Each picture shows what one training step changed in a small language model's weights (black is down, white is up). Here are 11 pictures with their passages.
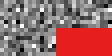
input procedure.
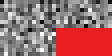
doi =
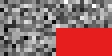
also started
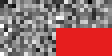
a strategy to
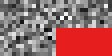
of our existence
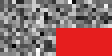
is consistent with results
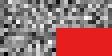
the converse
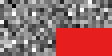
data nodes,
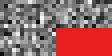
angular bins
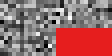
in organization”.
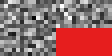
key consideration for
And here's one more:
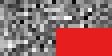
of Sciences,
